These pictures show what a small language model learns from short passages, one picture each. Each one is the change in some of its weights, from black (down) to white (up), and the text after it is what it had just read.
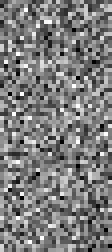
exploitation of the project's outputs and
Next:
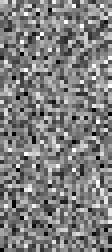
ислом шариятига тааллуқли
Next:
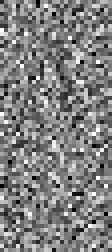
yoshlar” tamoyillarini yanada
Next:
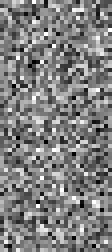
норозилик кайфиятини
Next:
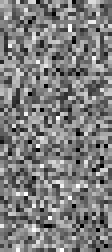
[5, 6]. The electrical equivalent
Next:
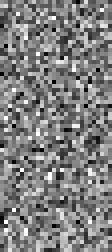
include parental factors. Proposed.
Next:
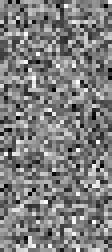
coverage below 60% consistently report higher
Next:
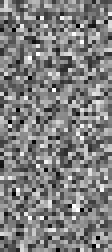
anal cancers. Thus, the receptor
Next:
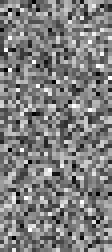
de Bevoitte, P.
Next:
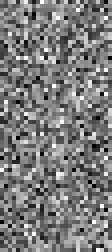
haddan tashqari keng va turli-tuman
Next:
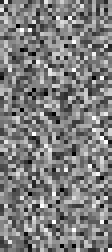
Bu bog' Temurning shaxsiy dam olish
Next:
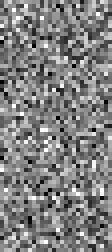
et l'âge ont une influence positive sur la
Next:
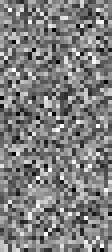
e técnicas novas ao
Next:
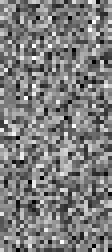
того, насколько умело
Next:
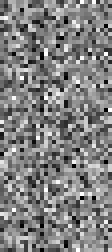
die Lippen von der ewigen
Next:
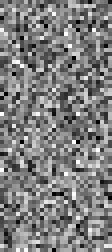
to the composite with pure epoxy
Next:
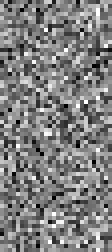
in the labor dynamics, monetarization
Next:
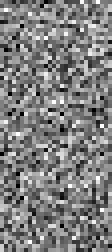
national restoration networks and
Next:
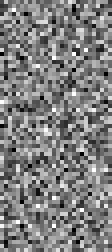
so‘z bir – biriga qarama – qarshi
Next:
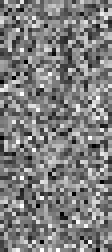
that define their behaviour. In addition to
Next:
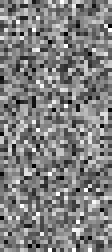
conditions arises primarily from variability in the
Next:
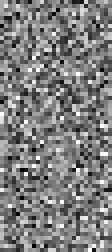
without the samples. Iodine value was calculated
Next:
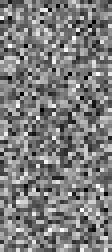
getting. We start of by picking
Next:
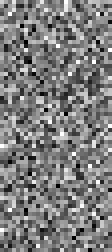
Sh.N.// *Nauka i
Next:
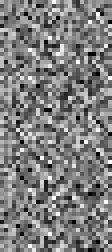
F.R.S.– FNRS
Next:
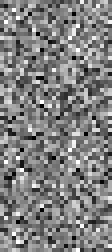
Two types of pasta were developed using composite
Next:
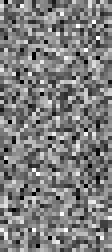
employ historical data from user ratings to
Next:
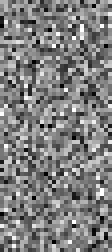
мослаштириши кераклиги
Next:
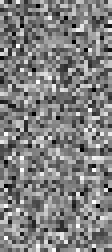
capacidades informáticas cerca del usuario final
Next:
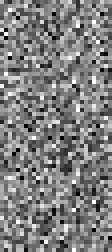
of *ns:EmpInfo*
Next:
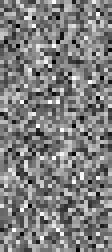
Lehoux P, et al. Patient and
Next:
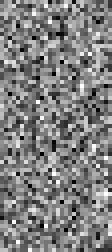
реакції пацієнток
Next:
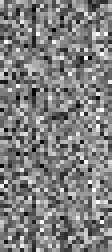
реализации; -профилактика
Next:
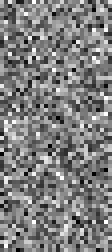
savollar berish, ekspert
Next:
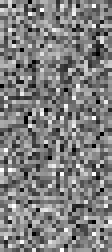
українські малі
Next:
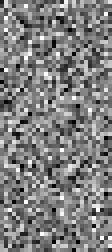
for *plugin* and *method* are
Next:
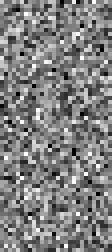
issues in Alabio duck farming
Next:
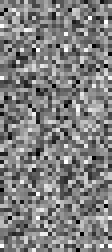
intempéries, fungos ou
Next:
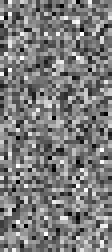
senso comum, impedindo qualquer
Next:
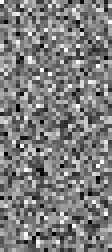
Indonesia dan Thailand. Secara
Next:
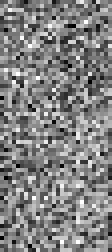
the gas present in the environment like the carbon
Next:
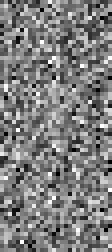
and how to regulate them.¹⁶ The
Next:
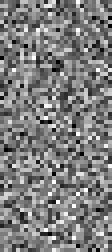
a vital role in fostering
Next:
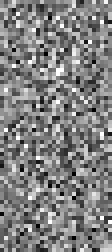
degrau da iconofagia. As
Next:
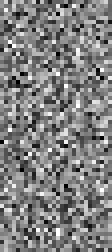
Dubey M. J., Chatterjee
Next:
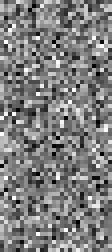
артрози футболчиларнинг
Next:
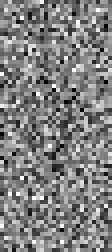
renal recovery after decompression is of
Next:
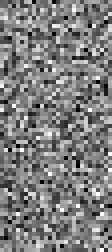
respondentlarning 46 foizi qisqa
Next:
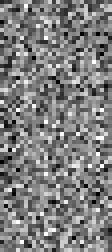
developmental agencies (Ministry of
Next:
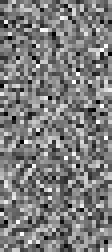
Besin destekleri: yasal
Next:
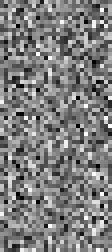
asosiy, iqtisodiy, ishlab chiqarish,
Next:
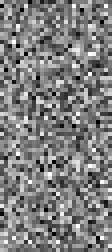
SSCASR. Preparation of the
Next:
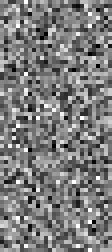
Spanduk Kegiatan KKN
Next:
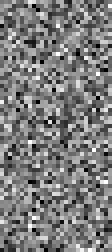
Mullins CE, Bani Hani
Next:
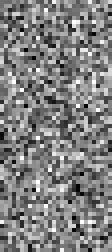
regardless of the origin of the pain
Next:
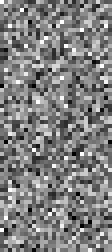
buyuk rus yozuvchisi Lev
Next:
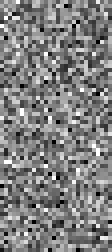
with good intention) is eligible to be
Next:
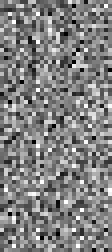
языка как иностранного :
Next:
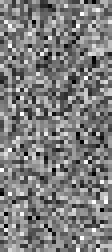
barley variety is recommended to
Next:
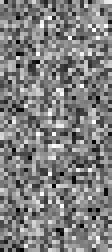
к пятидесятилетию
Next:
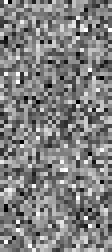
vibrations indicating the bidentate
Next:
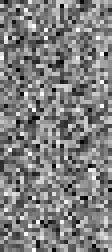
багаторівневий інвертор,
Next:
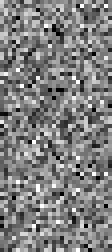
habían establecido preceptos legales
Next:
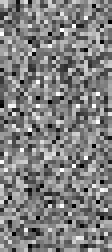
two parameters C and γ must be tuned to
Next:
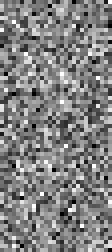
nashrlari tajribalariga
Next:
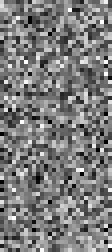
mismo tiempo señala que en este
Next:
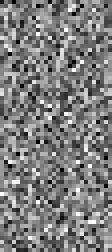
F Kurose, Keith W.
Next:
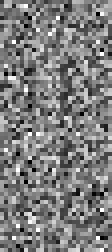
systems (e.g. stock markets,
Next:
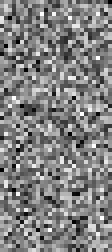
were identified. Expression studies in 8 rice
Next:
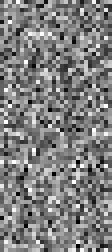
sums, accrued depreciation —
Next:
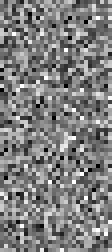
garov talabi, yuqori foiz
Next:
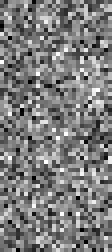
evaluated using a objective function or fitness
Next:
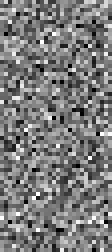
distrair conversando com o colega,
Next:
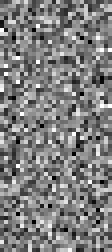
supported by librarians, educational materials
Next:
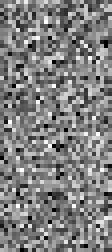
like it or not, history is on our
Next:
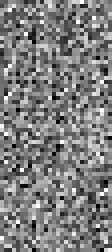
procedures are not described in sufficient
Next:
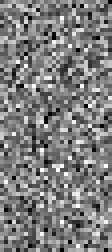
by $I(S; W)$ —governs
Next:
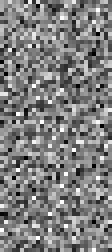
will not behove our science if
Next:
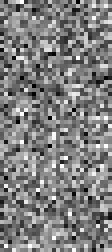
not be able to function and develop sustainably
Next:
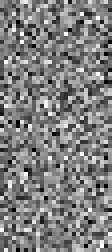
enquanto a empreitada desejava
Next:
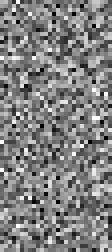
o'quvchi yaxshi bilim olishi,
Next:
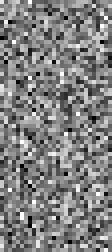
Overall, the findings suggest that while
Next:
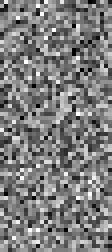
some hydrophysical soil attributes in
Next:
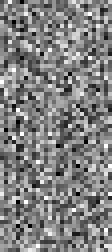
и под ней. Из рисунка
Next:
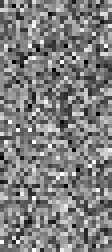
we are not the only ones. Other
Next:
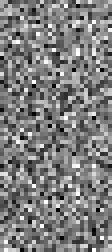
treatment *Statistically significant, p value
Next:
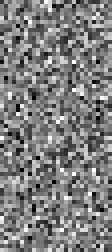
and S are high, and when their difference is small
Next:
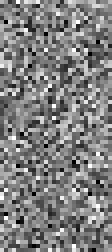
No clinically significant changes were observed in
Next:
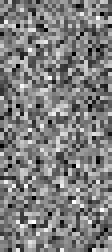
of industrial emissions and use of
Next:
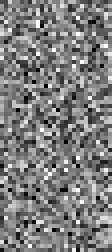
Jurafsky, Joyce Chai,
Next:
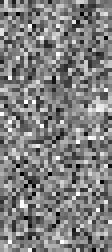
that FLU pre-treatment prevents or
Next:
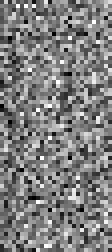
imerso em peculiaridades de
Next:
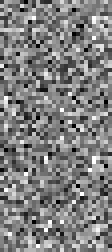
d'impresa durante la fase
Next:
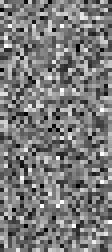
the existing conditions. Another important aspect is that
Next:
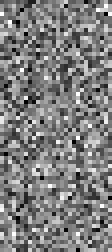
yang cukup baik. 4.
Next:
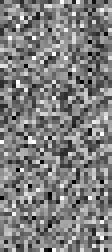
world. Although blisters have drawn
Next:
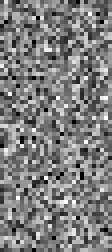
it is clear that research centers in Kerala
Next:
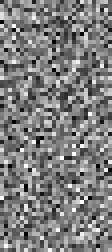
badiiy merosini yaxshi
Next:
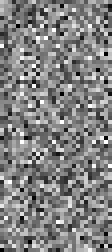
Düngung sowie Austräge
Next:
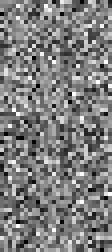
sem supervisão humana significativa, bem
